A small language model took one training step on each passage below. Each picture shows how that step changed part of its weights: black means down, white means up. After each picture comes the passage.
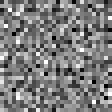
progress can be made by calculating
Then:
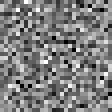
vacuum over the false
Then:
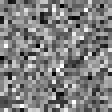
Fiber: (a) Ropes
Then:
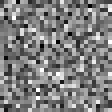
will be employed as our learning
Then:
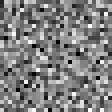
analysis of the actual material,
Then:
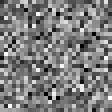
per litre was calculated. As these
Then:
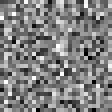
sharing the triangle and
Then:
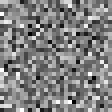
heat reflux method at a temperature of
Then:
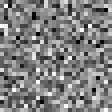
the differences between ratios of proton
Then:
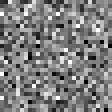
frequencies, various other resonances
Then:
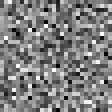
matsubara mode. On the
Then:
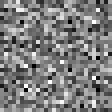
biowaste valorisation through the
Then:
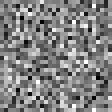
\prec {{\mathbf{\tilde
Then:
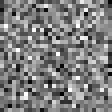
functional modules [2]. An example
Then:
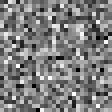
encoding of the *spanning
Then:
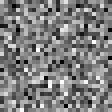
overfitting. The comprehensive
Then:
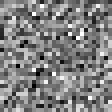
for a flat $\Lambda$CDM
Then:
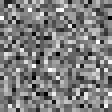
lying on the cell boundaries is
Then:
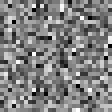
the disordered phase for given density
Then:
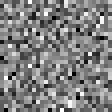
a large corpus. So we can
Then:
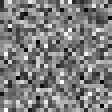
for the first-order correlation function
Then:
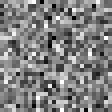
Research Article One of the
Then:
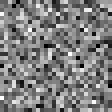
maxima only with a full discard
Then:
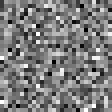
with theoretical knowledge but also with
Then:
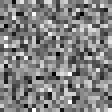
for the dimming of the light
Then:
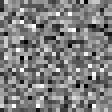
by considering a generic theory containing
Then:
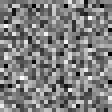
place found that procedural
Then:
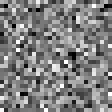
1, the proportion of male
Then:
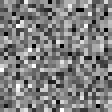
which can play a music CD
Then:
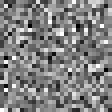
Statistical briefing for
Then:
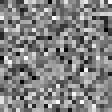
on the results of interviews with
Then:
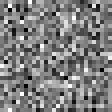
worldwide. Up to
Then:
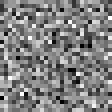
of the present study was to assess the level
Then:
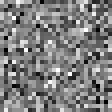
*Lotus International*,
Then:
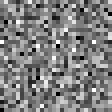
30 min at room temperature as shown in
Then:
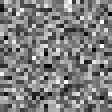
informed about the purpose of
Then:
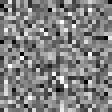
the spectra in Fig. 6 is the same
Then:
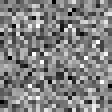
University of Houston, Houston,
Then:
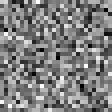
even fatal. Some of the
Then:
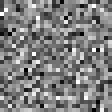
969 Venezuela
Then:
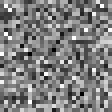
be made more quantitative in the
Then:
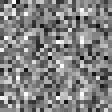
\sin \theta \rangle),
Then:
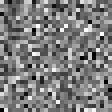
above considerations, the limitation of being on
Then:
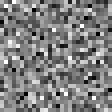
transmission in the User
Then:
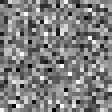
had an abnormal distribution. The difference
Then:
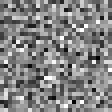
of thin layers of viscous
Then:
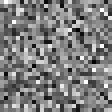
here is to examine the implications
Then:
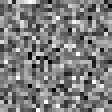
Demographic variables included
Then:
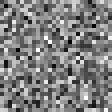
waste; resource efficiency;
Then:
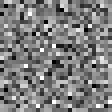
assess the knowledge and practices
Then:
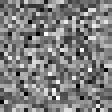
four possible optical trajectories are equal
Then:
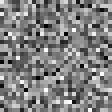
a lower level of intrinsic frequency
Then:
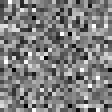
radiation is evolved on the
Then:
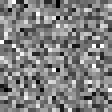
random is rather small (generally
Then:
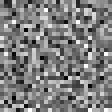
to its byte-level representation:
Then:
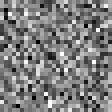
human lives and health can be
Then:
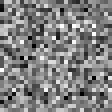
in a statistically significant reduction in the
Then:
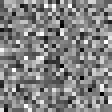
are used for processing the framed
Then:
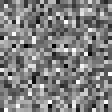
\bar p_{\bar\alpha}
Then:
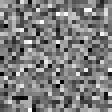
respectively. Superconductivity was also
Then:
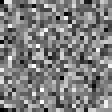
show variations over several orders
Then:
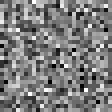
them depending on the problem and accuracy
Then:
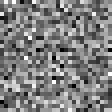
insect species listed in the
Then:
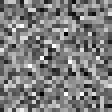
paper~I is \begin{equation}
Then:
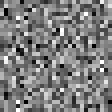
error detection mechanisms allow the
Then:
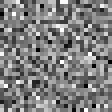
forms the basis on which student's
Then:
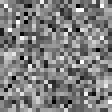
spectra. Our aim is to
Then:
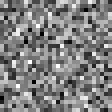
- The year 1983 National water
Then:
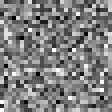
s^i_g)$ each one corresponding to
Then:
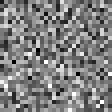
product in the future. -
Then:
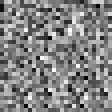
in both the swarm and the
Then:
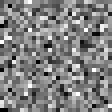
of Rice Production in Doma
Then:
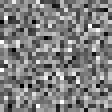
those around the wells containing
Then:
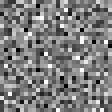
shift on (A, Q,
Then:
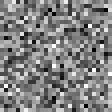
the purpose of study to;
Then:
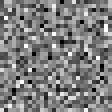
wired along the left boundary,
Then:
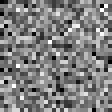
(model 6) and the others models
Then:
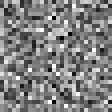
When the energy of the lowest
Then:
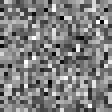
choose a distribution where $\rho_k$
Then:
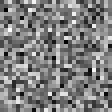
than pure graphene or
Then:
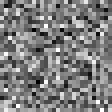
J, Xu J, Shen T,
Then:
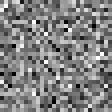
and user control, allowing individuals to
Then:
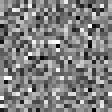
simply from the definition
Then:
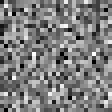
Rates (EER, \%) on the
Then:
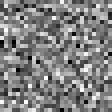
visually that the structure of these distributions
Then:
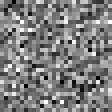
Short tau inversion
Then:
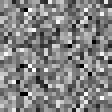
AND CULTURE
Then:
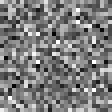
by a Tunisia vendor
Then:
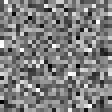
then the powers delegated would
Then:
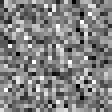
were carried out for various
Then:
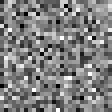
output state is read out for two
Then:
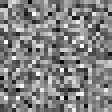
of the SM \cite{sm}.
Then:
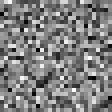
nodes have more training data to
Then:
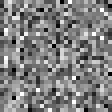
quality issues in the power system network in
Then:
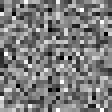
chambers at 550 °C
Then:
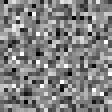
(SMS) system. The
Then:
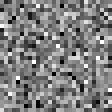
was weighed accurately and
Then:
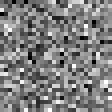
hot and damp environment of
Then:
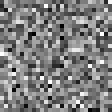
performed, mainly in QED and we
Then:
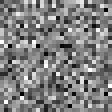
and 40%) and hydrogen
